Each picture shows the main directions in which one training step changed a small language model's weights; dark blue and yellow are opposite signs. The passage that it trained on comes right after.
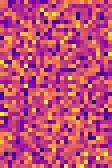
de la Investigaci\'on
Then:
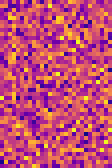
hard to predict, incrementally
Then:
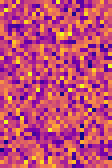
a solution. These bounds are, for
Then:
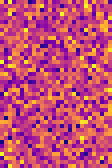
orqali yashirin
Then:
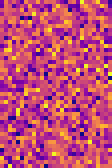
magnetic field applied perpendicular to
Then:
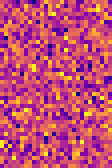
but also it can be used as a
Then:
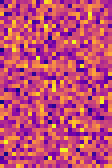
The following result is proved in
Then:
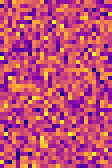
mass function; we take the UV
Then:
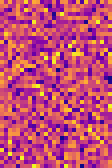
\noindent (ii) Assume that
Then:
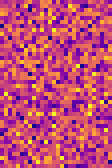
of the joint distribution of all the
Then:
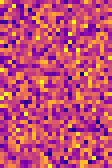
précis et soutien du
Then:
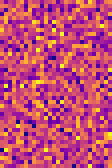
is defined as the mean squared error
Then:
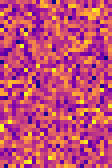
fix $k_0\in
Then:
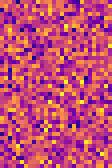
consists of several components, both on the
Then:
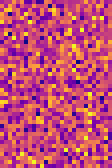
*Educating Physicians:
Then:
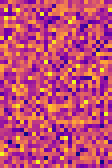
такого театра»
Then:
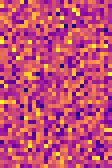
occurs, its temperature is higher than the
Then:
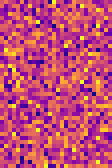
nondegenerate case there are many more
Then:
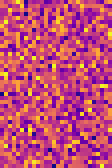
with the singular values of the matrix
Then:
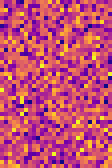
the cross-section can then be written
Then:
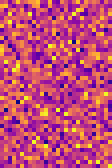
$\smO$ that minimize
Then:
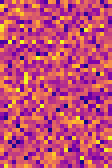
$G-T$ such that
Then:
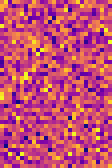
in $\Lambda$ for some integer
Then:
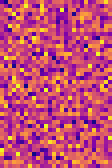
should favour our derived parameters assuming
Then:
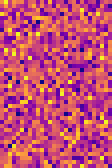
f_e^*(s)$ denotes the
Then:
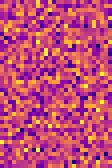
de densité En prenant
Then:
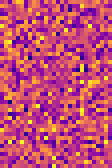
the samples in the 3D state space
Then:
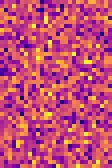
is studied comparatively. Key
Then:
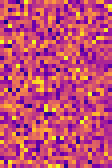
with propagating body waves. We
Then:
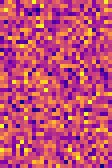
macroscopic fluid phenomena
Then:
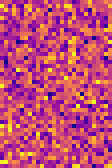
para la participación de su
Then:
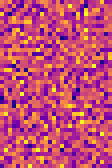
called {\it a quantization of
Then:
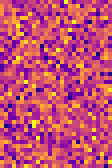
ventricular. Como
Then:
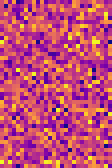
& \textbf{Wave 3
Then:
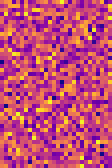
CCD, with a space resolution of
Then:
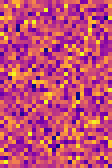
it exhibits the same memory
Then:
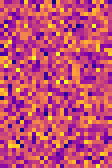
positive integers (which may depend on the
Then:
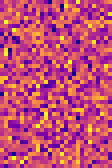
we will consider the map $$\mathbf
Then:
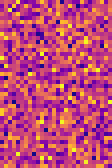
amino acids, is
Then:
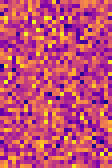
is an affine subspace, is the minimum
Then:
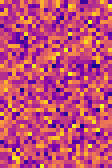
$26.95\%$ of the computational
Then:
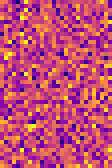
{\bibfnamefont {R.}~\bibnamefont
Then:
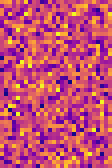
fatores de proteção,
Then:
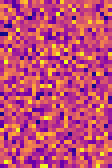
Быт и семья
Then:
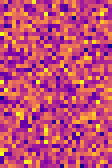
uso dos índices
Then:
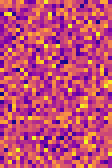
Cartan matrix of $\g$.}
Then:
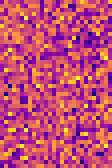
$A_n$ of size
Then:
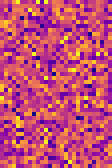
= {New trends on the
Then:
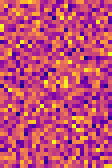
$i$ where $R$ can
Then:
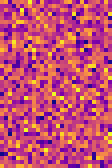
\subfloat[Evolution of the
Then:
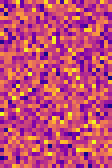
олди цитокини
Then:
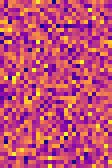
i ujawnienie
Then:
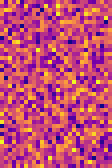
a result, one observes a smooth
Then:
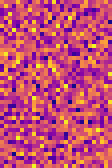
zero (on the imaginary
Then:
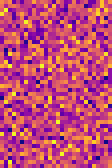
an off-chain wallet and
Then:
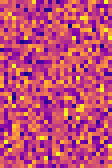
suddenly introduced, at various
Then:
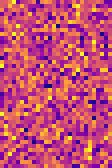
Assumption (\textbf{H2)}
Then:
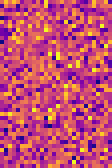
qaramay mana shu
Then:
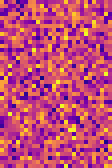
üstün kaliteli,
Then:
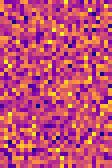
Dashboard and SIW
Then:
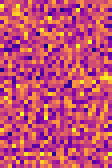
$\vec\La$ is a vector
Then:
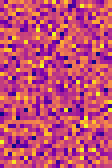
\\ South West & 6
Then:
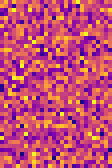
and the first part. \endproof
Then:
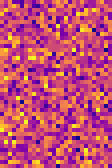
it to a different cache
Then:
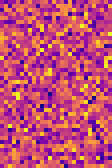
opinião, existe
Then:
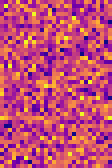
of only \ce{CH4},
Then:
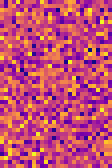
initial and final methods of the same order
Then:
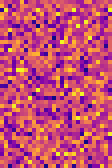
estar. Com o passar dos
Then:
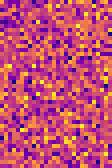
journal = "Eur.
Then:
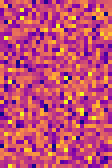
shahri 33-umumiy
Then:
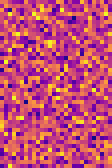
or undetermined functions
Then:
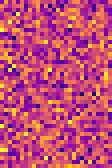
most chains do not lift,
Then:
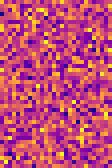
d\sigma ' \nonumber \\ &=&
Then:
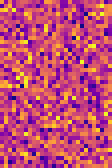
bilan solishtirsak.
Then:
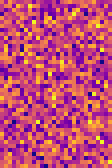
is composed of piecewise
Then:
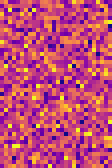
Adv. Math. {\bf
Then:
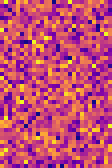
idei postępu.
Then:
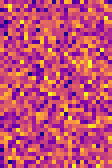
for any fixed letter $l$
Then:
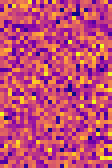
relatos de caso,
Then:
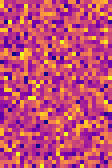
then we can find a $\bar
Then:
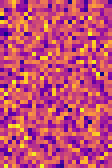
shakllantirishga qaratilgan
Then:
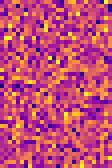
participatory, positive Design
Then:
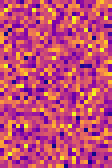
quantity 2 large x} below.
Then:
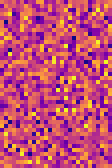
Raya Idul Fitri
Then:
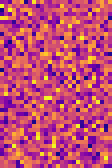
gli arnesi tutti
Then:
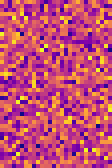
if $A$ is a
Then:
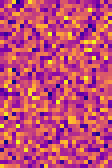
the adoption of OpenMP
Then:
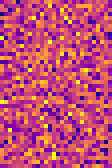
и общественные организации в
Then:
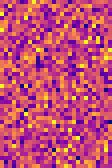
Banka Personel
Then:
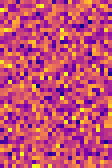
Russian Federation),
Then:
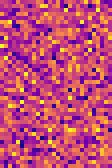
percentage &This indicator
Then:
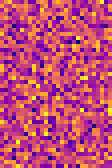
horizons, unlike that of
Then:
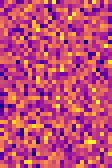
ister (URL1).
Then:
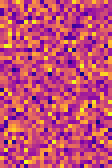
the increasing task numbers, the proposed
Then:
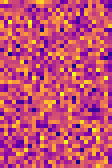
inequality from Proposition 10.14 applies
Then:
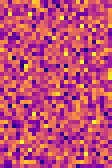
that both $\gamma_1$ and
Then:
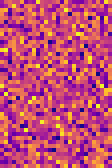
contenidos en todas las
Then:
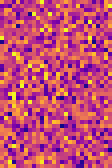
the bilayer-bilayer distance and
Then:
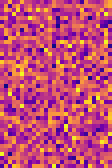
projects included seven topics
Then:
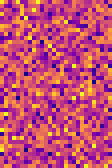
by the result of [Z69],
